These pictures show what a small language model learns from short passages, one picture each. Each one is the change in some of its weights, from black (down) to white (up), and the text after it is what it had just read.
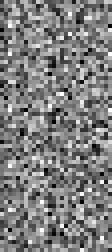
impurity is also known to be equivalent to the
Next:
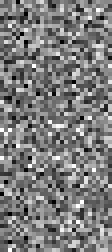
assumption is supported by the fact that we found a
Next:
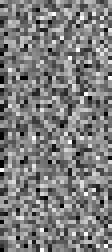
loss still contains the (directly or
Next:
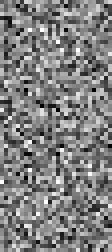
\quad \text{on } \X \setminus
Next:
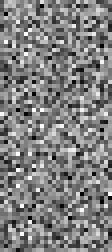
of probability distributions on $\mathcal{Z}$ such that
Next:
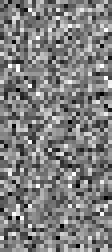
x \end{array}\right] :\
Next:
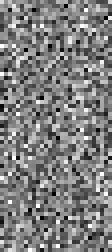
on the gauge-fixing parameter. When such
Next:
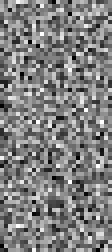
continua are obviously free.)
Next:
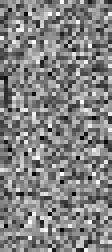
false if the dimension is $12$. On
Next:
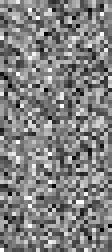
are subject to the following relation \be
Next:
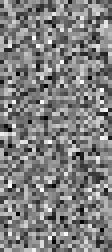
low-shear-rate regime,
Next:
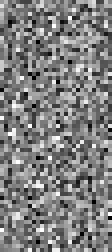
\psoIters{} iterations with
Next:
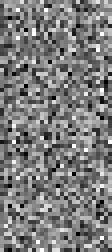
so-called {\it interaction chain}, where
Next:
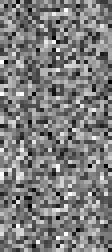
better predictions and assessments. This method
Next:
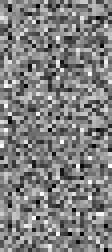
drift. whereas the variable $\Lambda=
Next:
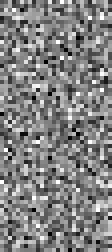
R},\mu'$ is a separable measure space.
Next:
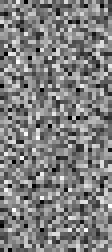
inspection of the expansions of
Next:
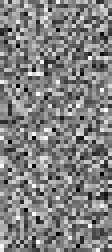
the SAF activation function is a
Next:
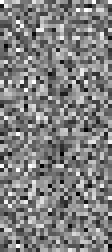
(with $n$ being the second parameter in
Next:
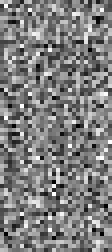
time & LDE & MDE & time \\
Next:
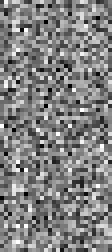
of minimizing the inter-user interference so
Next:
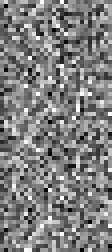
) \leq \log(N)$ and
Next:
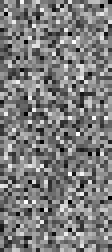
lemma is slightly more nuanced. From
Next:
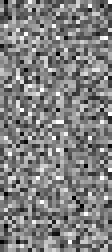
a function $a \mapsto |a|$ which
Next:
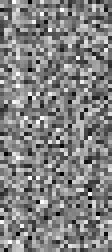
and Euler polynomials, which are of a new
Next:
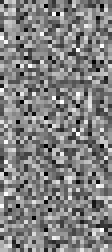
total photoabsorption cross section,
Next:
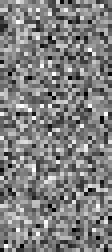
are done by using FORTRAN
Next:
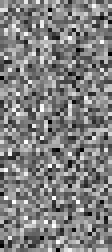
this on their own. We cannot rule out
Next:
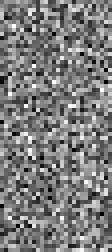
identified layering network and find 39
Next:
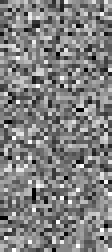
is well defined. By Property 1, for
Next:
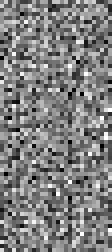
contraction mapping, since that the perfect
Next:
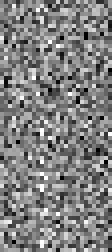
we keep only the terms linear in
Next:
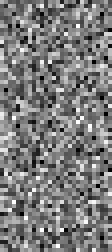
\begin{lemma} Let $f$ be some
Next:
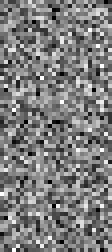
follows from Theorem \ref{thmHP} that
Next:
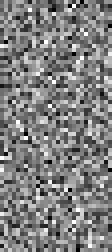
correction if, instead, the WBL is
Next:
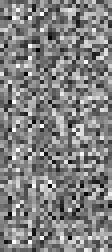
self consistent in the limits of high and low
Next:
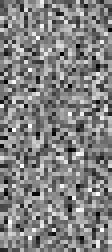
in blue (and green), while negative polarity
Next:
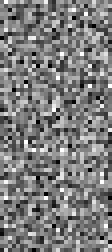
claim exhaustive automation, but to
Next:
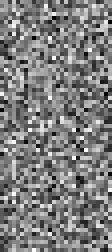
child is again a star forest after
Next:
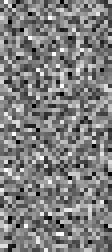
\eta = \bar \eta - t,
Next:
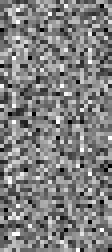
and $X \sim \mu_s$ with
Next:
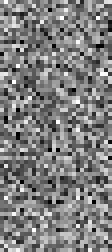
2} above. \begin{figure}[h]
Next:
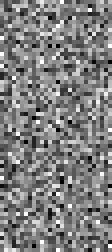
and $i\neq j.$ It follows from
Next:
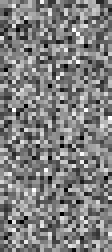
of primes that satisfy a certain set of conditions.
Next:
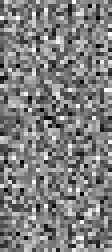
relatively simple. The main process is to obtain the
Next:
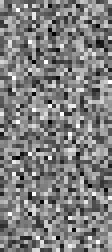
lattice built by confining the electrons on
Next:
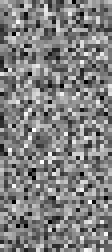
angular velocity is also the model with maximum mass,
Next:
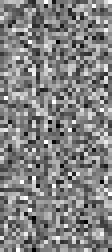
the deadline. And preemptive
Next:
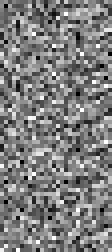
by \begin{equation} \begin{aligned}
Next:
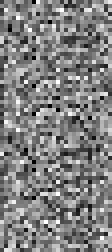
\in \mathbb{R}^m$
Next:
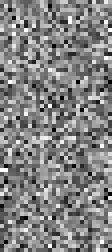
$\Sigma$. In Proposition~\ref{sufficient to
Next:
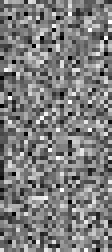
resulting series might still converge almost everywhere, but
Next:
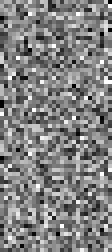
first proves $C^2$ estimates on the
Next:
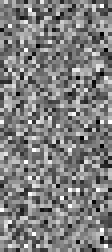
Figure) are contracted after joining the
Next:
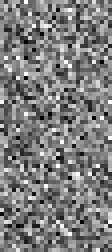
$\forall \ f \in V^\vee$,
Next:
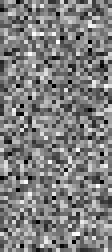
resolution to the apparent discrepancy
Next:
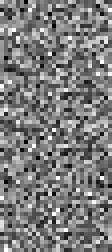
{author} {\bibfnamefont {Y.~I.}\
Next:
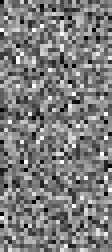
(lines) explained in Supplementary
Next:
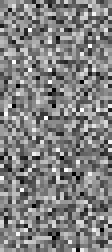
be in $L^2(\Omega') \times
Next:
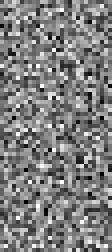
of $P$ are polyhedra of dimension
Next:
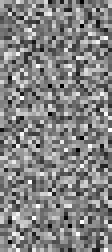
have $A_1 \cdot C_i
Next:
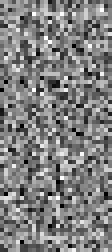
the relation. They also did not include
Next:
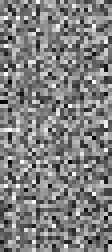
by the U. S. Department of
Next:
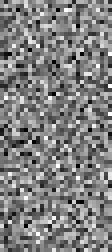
isomorphisms $(U')^\circ \simeq
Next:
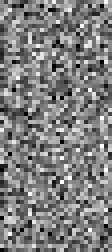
edges of $\tetra^\ast$ are called
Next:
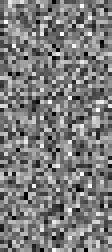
continuum flux is predicted to increase in response to
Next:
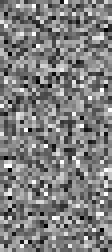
seen that for the back-propagation solution
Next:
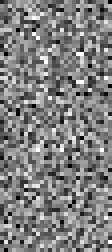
T}$ mentioned above) is then defined by
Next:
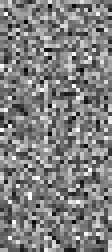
for the 2nd moment we may conclude that,
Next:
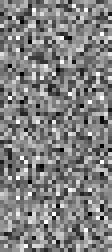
thus to retrieve the ODMR
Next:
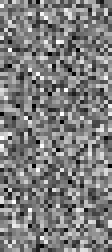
and Schiffler showed that reflections
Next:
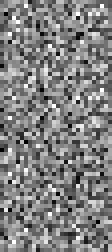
with the rotation rate of the inner cylinder
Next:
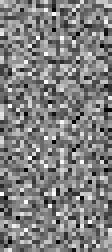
plasma''), which leads to an expression for the
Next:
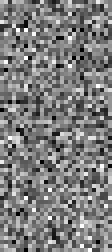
or confidential information from Xpressdocs
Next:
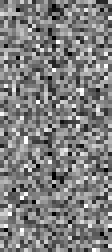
classical results about automorphisms allow us to find
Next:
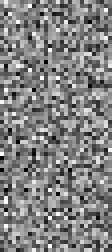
its ACS position, in unit of Jy
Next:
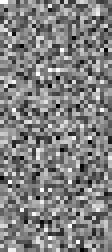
This demonstrates that the channel outputs
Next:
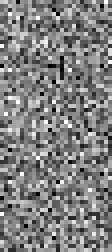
now to the study of the possible cooperative
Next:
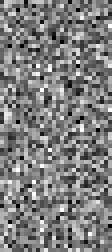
foundation of the universal algebraic geometry are
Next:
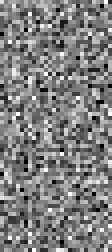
$c$ and the Lipschitz constant of
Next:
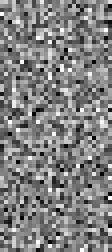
A$ and $C(\alpha) := \alpha
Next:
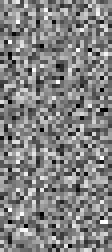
the search for the analogous acoustic
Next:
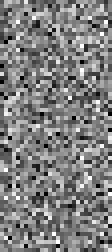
is unlikely to affect our overall
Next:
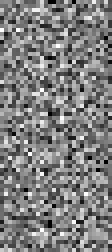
Once we have made this choice, there are still
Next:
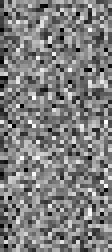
degree of freedom is the scale factor.
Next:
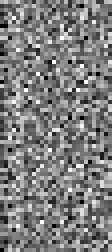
are formed by single galaxies falling into each
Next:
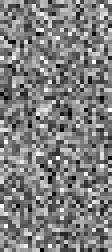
{E}instein's equations. In {\em
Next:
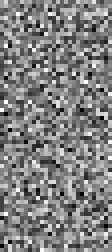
a monoatomic system, is here
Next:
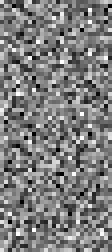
- E \bigl( Z' \Sigma Z
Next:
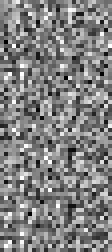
the numerical derivative of the experimental data along with
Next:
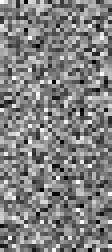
Here $int X_0$ is the complement
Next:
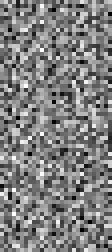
It was for us very surprising that such a
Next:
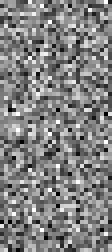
$\{A \otimes B\}$. Thus the decomposition of the
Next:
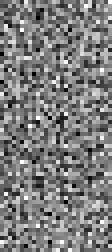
external match request. \item
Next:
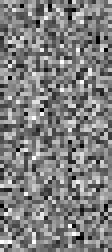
size becomes large, a PDE model is generally
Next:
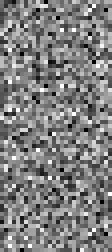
as $K\to\infty$. From the work
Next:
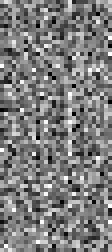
cell at 30$^{\circ}$ to the normal.
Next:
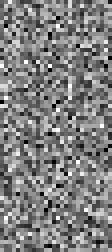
in the real game, Staller
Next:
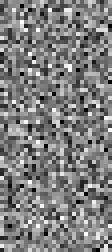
being pions for simplicity. The present
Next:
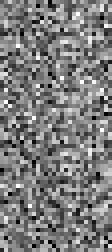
investigation. \subsection{Comparison of
